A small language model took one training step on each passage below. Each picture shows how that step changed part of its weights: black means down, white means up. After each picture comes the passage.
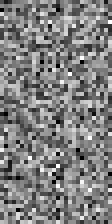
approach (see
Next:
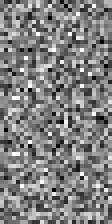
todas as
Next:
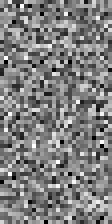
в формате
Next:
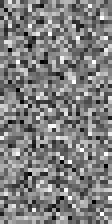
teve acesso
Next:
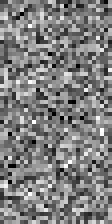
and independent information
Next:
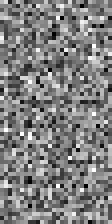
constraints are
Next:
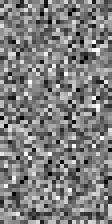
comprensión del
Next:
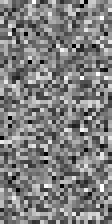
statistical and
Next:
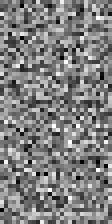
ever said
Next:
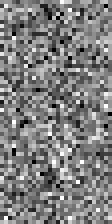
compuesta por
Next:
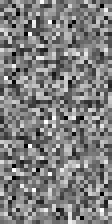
that does not
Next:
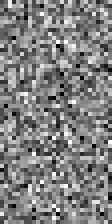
survey made
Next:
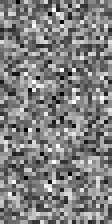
very different models.
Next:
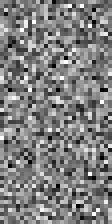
replaced by
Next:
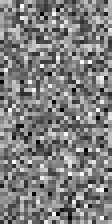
В статье
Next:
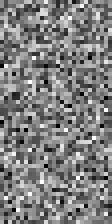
in access to
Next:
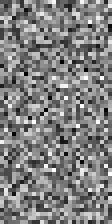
some space after
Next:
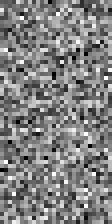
of breast
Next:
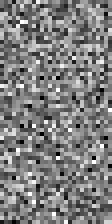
were collected through
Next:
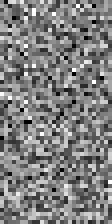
and then modelled
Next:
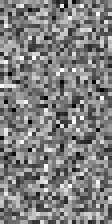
in the field of
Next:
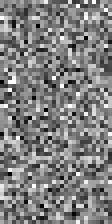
Starting from the
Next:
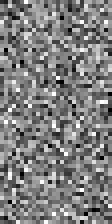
sogno usa
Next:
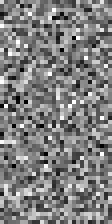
the Doctor of
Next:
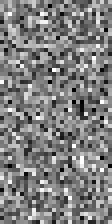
Vindries per
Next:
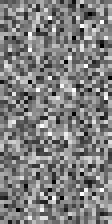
talks about
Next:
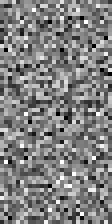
is a vector of
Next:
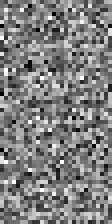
environments are
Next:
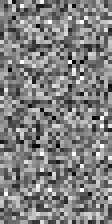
matrix was used to
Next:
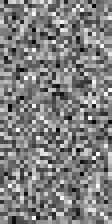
consisted by three
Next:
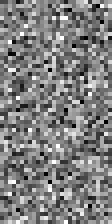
very nature,
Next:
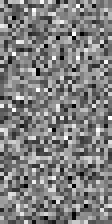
high speed
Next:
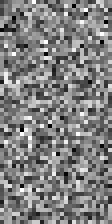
the effect is
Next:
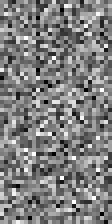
mente son
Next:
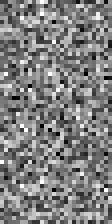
to account for
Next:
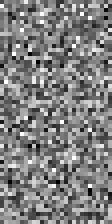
well as an analysis of
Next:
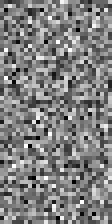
that can be put
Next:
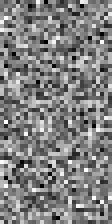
The study location is
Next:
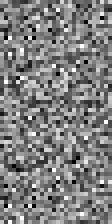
using learning
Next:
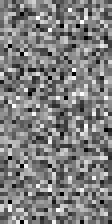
dynamics modelling
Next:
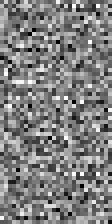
s_c$ and
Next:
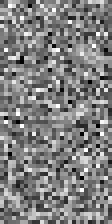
negativ al
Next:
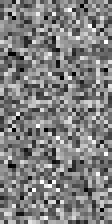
three sequential
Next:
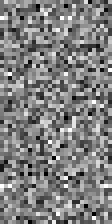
is known in
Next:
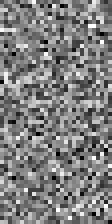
the capacity of
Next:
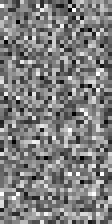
actively involved
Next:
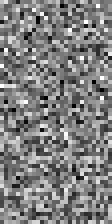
since the parameter
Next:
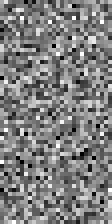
on weights
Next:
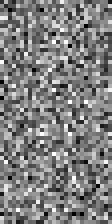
light}. In the
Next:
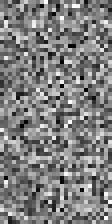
content. -
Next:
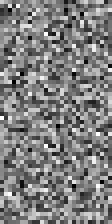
per site from
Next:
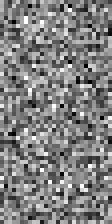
these characteristics within
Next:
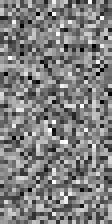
contribuir para
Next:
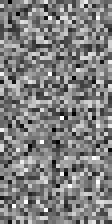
this method of analysis in
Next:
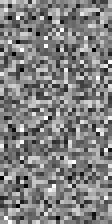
charge or spin
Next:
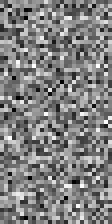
time and space during
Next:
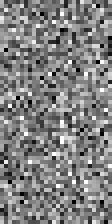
ідей і
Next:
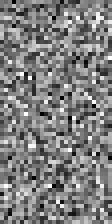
found among the
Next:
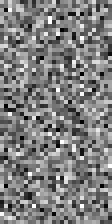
naar ik
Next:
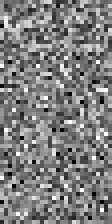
the previous
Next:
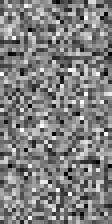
to managing a
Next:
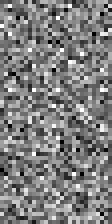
curve reaches
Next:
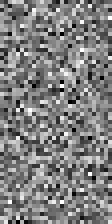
analyzed by
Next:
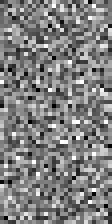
band insulator
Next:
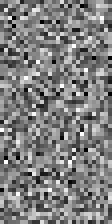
Depending on the
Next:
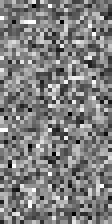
not connected
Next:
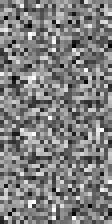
notes from the
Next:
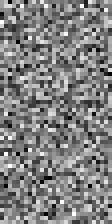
is another
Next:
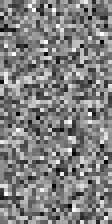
the volume of
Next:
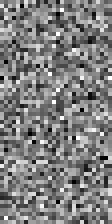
we identified and
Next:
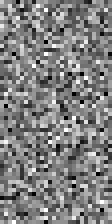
the unit vector
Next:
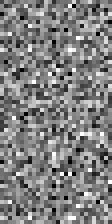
different stages of
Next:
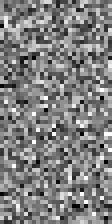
the global
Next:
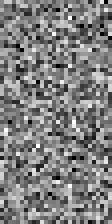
5). In the
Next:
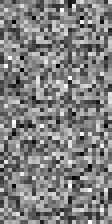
relations %
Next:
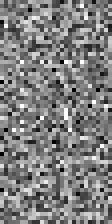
on the topics of
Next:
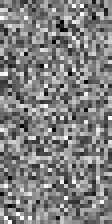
highlight the
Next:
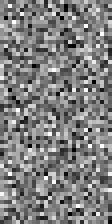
gerados e
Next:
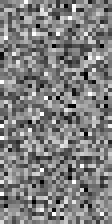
can occur in
